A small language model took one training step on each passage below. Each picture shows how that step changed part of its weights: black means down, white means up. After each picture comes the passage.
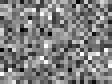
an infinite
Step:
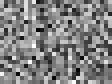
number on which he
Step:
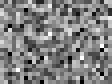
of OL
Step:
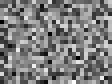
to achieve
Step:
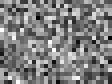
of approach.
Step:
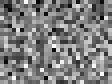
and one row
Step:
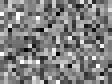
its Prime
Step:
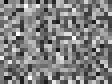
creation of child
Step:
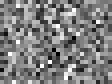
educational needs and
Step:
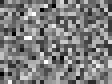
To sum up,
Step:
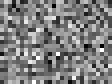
of their activity was
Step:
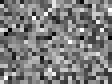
Sample K
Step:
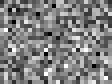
a professor of
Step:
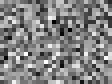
process causing
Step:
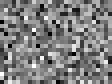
to be caused
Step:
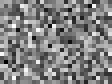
bodies but
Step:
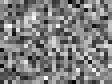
for analytical
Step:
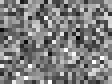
the matrix.
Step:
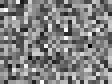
the sampling
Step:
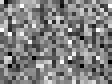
fields of
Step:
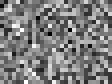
preserving and
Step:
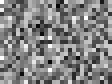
— e o
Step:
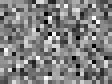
da pessoa
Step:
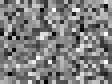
mean score of
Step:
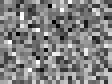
consumer i
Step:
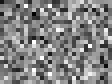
de la participation
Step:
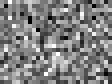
keep improving
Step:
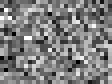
This percentage
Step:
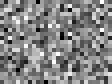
containing a
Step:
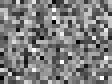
and practical
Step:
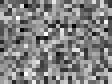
us to input
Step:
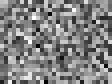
evaluaciones realizadas
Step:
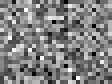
planning are not
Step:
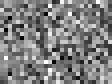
classes in
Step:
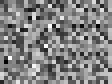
the optimal
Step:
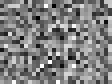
to educational
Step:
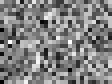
as an important factor
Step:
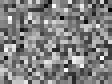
ct +
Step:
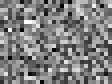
region, by the
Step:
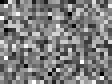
patients currently being
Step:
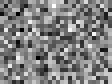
across a bit
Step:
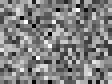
positivo il
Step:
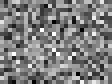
los objetos
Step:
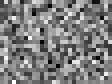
Ibex V
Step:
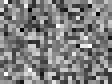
physiological parameters
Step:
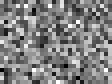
into sustainable economic
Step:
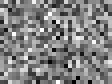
in language has been
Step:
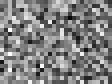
constant need for
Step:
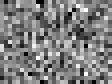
made more specific by
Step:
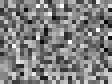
parte das artes
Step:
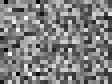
distributed on various
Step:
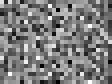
of mobility with
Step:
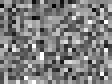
5% of the
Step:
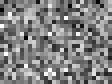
biomass such
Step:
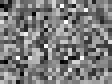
the EA.
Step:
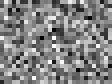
and products of the
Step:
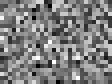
in order to
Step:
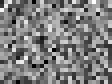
world of science
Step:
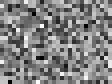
on customer
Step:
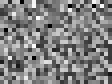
layout of the
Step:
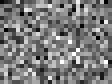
before birth.
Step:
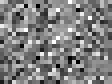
plot is defined
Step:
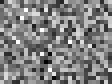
di dalam desa
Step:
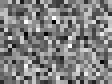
and validated on
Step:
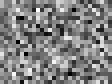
constância de
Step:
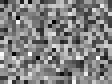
, respectively, because
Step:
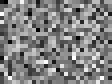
must appear in
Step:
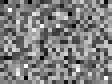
it is then possible
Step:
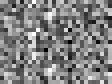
as well as the
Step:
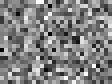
etish mumkin.
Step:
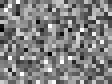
system) Being
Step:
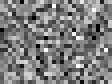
reveal to
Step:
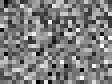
Figure 17.
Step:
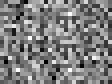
At the same
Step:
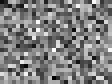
which explain the
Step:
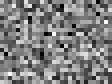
paralela al
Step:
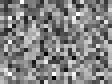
items and language
